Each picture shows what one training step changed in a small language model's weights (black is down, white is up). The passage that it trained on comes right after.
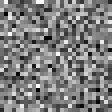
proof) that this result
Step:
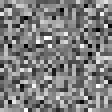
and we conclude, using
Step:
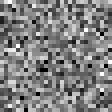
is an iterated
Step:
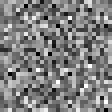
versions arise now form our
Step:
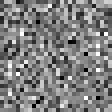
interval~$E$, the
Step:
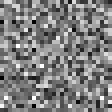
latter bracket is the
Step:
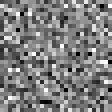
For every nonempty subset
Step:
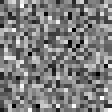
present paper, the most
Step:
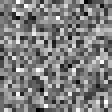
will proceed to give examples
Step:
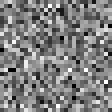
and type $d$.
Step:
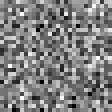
all of the calculations
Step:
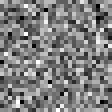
Capogna and
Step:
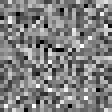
and $z$ as
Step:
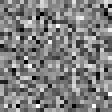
limit ordinal $\xi$
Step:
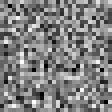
a closed subscheme the
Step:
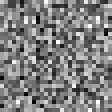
such as parameter sensitivity and
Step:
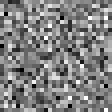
in $Y$. Therefore
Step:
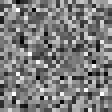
image. We write
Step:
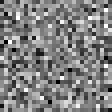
added path. If she
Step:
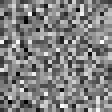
the above inequality, we
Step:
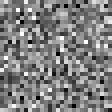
In particular, the energy
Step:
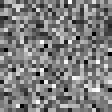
three special solutions} of
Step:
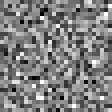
the peak shaving
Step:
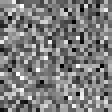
our previous article we were
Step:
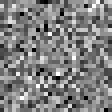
all $N$ such
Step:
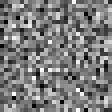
inequalities from~$0$
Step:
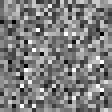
are obtained by randomly
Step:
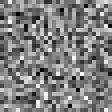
and $Q$
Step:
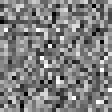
also explains why in
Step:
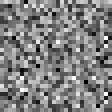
to an excellent
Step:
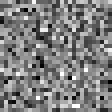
distinguish different representations,
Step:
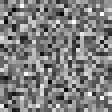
his thesis --
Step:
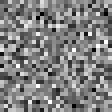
representations $\rho$ of
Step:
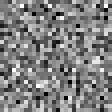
as many equations as the
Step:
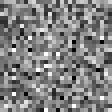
the response probability,
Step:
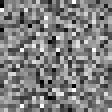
of quasi-greedy
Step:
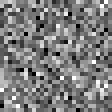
of type $\mathsf
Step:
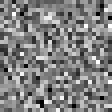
the Differential
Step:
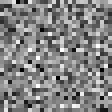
an object, which is
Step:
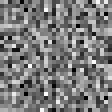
at sample data location to
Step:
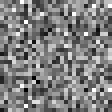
no two distinct geodesic
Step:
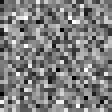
Methods Eng.},
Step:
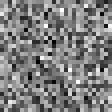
and uniqueness of generalized
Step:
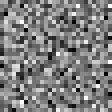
descents; two
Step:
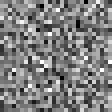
on each can be related
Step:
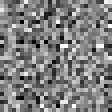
hyperelliptic generic
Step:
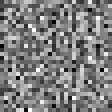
running a sample size
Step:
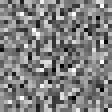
model can effectively improve
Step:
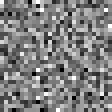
the transient, and
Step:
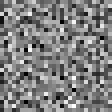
domain, we can get
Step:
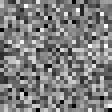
this situation. The numbers
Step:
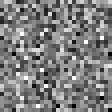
structures associated with the groups
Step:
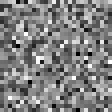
an algorithm to compute the
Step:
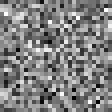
a Gibbs
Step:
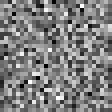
a typical assumption in many
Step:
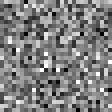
to prove can be
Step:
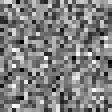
has finite ${\cal
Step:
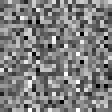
like a Toeplitz
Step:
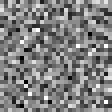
\lbrace \alpha
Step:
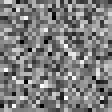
forms a braided quantum
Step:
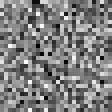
of multiple orthogonal polynomials.
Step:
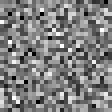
\quad \mid q
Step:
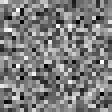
is a particular case of
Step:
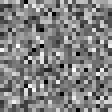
to pay for considering
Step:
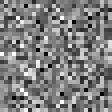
R}}$. We now work
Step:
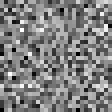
and at most one perfect
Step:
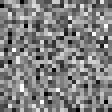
2 - comparison with the
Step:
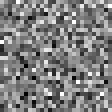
we can use ti to
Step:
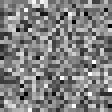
an option. The
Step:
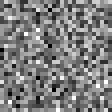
but fixed. We prove
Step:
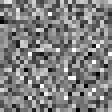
appears in a survey
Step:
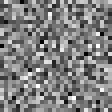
solutions could then indeed be
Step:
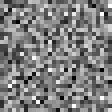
the quadratic cost function at
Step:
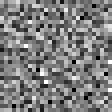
Republic of
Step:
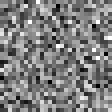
though we hasten
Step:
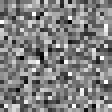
2\pi$ avec
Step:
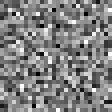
deeper into some
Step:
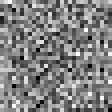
is equipped with relaxed
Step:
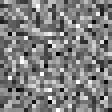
method for the wave function
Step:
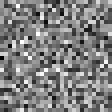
a noncommutative framework.
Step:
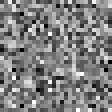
for such $t$.
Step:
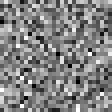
below is equivalent to a
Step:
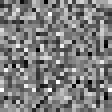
solution satisfying both optimality
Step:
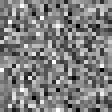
For the definition of the
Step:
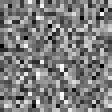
form a square in a
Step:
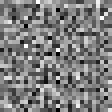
Universit\'e de
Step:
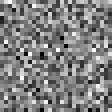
is determined by a choice
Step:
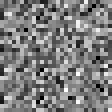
already be found in
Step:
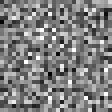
constant. The true
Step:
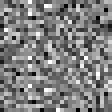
We remark that on every
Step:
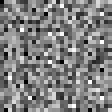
first have the following equality
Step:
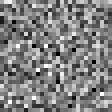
is not compact, and
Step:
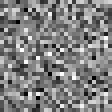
mean differences. This observation
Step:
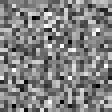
\le x \le
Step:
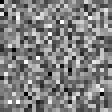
are feasible. By
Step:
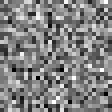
the standard cartesian
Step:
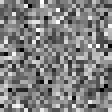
of Hopf braces
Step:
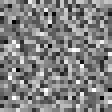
in the domain must be
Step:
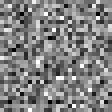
x_star *
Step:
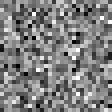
quaternionic line,
